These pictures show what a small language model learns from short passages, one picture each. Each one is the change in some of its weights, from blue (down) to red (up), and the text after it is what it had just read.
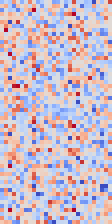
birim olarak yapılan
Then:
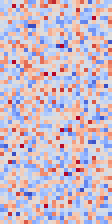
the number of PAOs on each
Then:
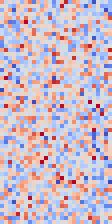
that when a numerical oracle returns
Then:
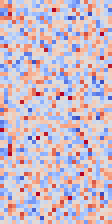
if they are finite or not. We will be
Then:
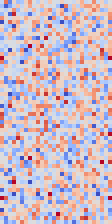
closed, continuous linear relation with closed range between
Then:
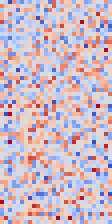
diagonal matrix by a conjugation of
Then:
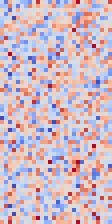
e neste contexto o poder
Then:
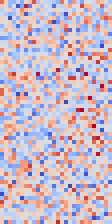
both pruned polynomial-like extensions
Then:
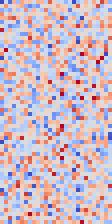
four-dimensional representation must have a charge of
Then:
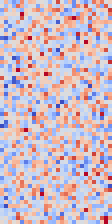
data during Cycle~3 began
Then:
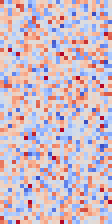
$j$ collision events, with
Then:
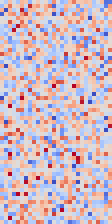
some background material from quiver theory
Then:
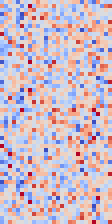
\def \n {\mathfrak n} \def
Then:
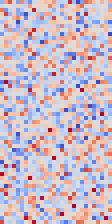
континуум (вақт ва
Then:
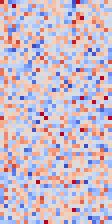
максимум до 90%;
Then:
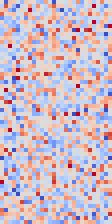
Words: } {Cauchy
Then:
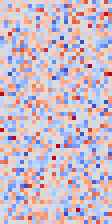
to be widened (as seen for
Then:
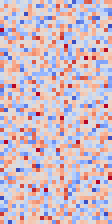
dielectric constants defined in (3).
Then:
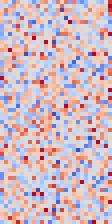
are not significantly different and the list of
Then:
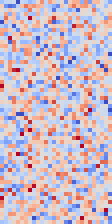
in fact, at the local level, is a
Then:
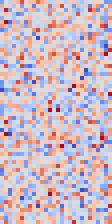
& REML & EM & CG
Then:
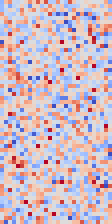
any undesired dependence on the system volume
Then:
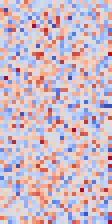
analysis of achieving the goal and results in
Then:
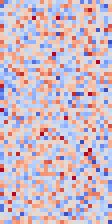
metastable structures can be observed that are
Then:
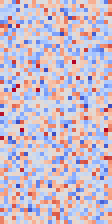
extended function, denoted by $L$
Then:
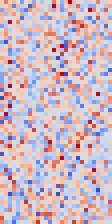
of improper use of water, the problem
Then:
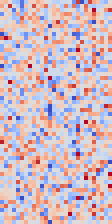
found robust semantic alignment
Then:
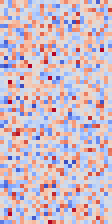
to human experience.
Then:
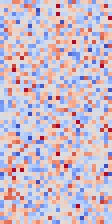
асосан оғир
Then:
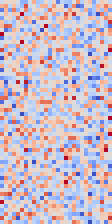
театральної мови.
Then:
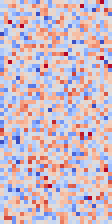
expect a certain degree of coupling between the
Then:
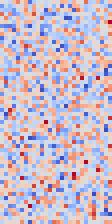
The received signal characteristics
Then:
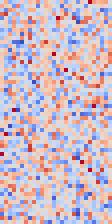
in \cite{Dots-recent}.
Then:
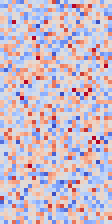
time lag, but very few negative
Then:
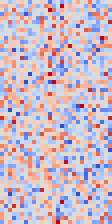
haqiqiy dostingdir.
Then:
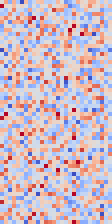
/ под ред. Ю.
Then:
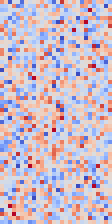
contextual properties included in the framework are
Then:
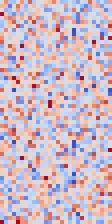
difference between two momentum-indirect
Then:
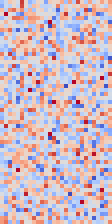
and the measure $ds$ evolves
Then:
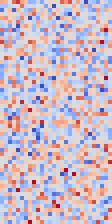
applied in $\calC^{\op}$;
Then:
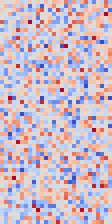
sozialen Ansatz
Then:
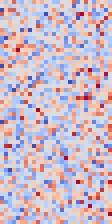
similarly for the other duality maps. We
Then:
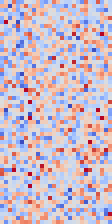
be so, since the amount of
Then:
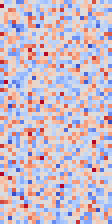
C. Bena, A.
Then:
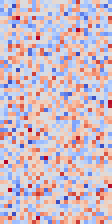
the conjugacy class of the
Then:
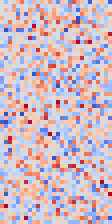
– left panels for close
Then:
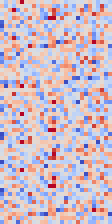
ишни бажариш
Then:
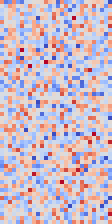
chiral odd and still poorly
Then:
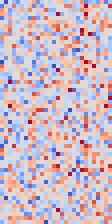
«выбери одного из
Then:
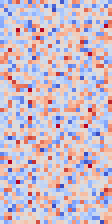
reason, in Section \ref{section3},
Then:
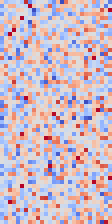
Fermi surfaces shown in Fig.\
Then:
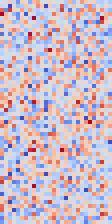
که در تعریف
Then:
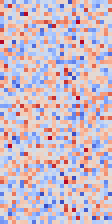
e baseado em evidências para
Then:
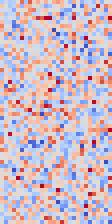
is easy to verify the statement of
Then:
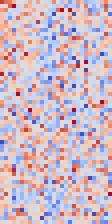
ordenamiento suizo la relación
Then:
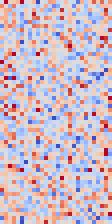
chiqilmagan bo‘lib,
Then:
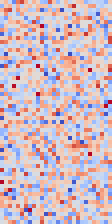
defined using the invariant momentum space measure
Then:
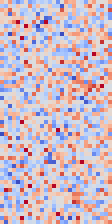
on the representation variety, see also
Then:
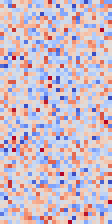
madaniyatning yuksalib
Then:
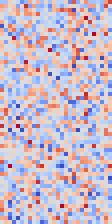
italianos o árabes
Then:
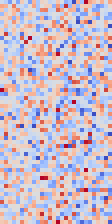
natural products (Fig. 2h). This
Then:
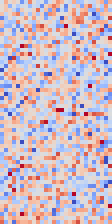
contact angle dynamics).
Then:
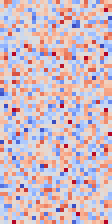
llevó mi afición y me
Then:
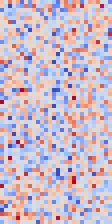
behavior not supported by other systems.
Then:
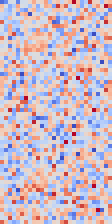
llegar a las comunidades no
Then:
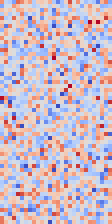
operator $L$ at some (fixed)
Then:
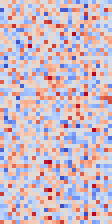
left is taken over the connected components
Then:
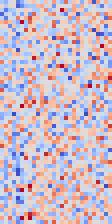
for a nonuniform strain as
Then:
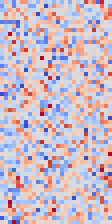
stansiyalarni iqtisodiy
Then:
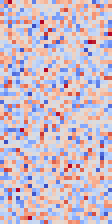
ajratish mumkin –
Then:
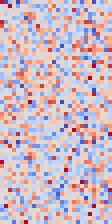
(where the lowest energy is set to
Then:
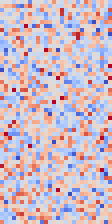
degree $d$, so each element can be
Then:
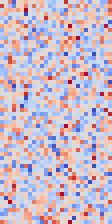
mijozlarga bir qator
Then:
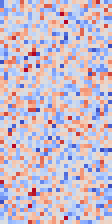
in 3D. Recently, several
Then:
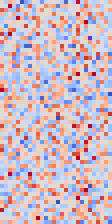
e definição de condutas.
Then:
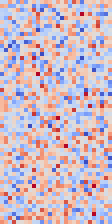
mean a $\bz$--graded
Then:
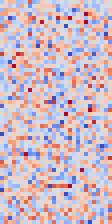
coordinate $p$ take the whole range
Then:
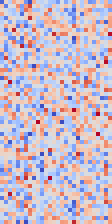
thus \[ \overline{\lim}\;
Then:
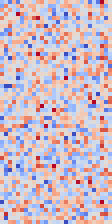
that for any neighborhood of
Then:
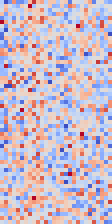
de concomitance entre le fait
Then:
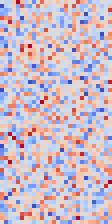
$V_{PTE}$ as a function
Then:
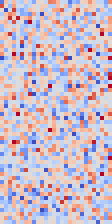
turadi. Erkin Vohidov
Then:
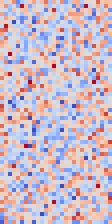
decaída y triste?
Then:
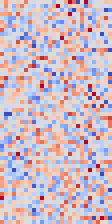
Ricci operators for all inner products
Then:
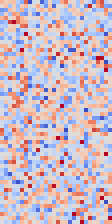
on the degree distribution. The next step is to
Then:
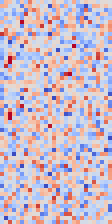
Mutter hob ihre
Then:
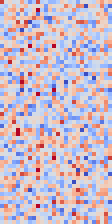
and find the equivalent potential terms of the action.
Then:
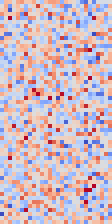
is to use computer clusters or
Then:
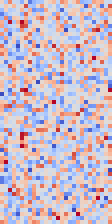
subject, while the data of the other $
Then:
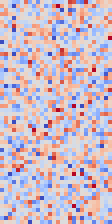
inner circle by $\tilde D$. By
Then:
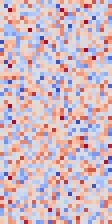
not strongly, except in the trivial
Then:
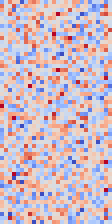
atendidos de acuerdo a su
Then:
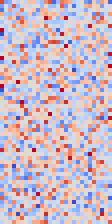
value of Bernoulli will always
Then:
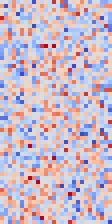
hojas secas, PE =
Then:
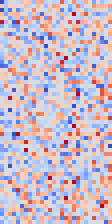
oyatlar mazmunida ham
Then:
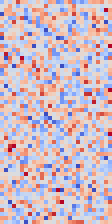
is the family of measurable subsets
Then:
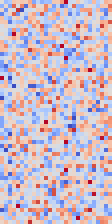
and gun violence between people
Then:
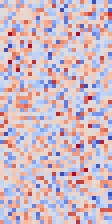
van een accountantskantoor
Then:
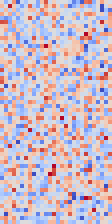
and (b) show the images of
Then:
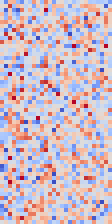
moduli matrix formalism was
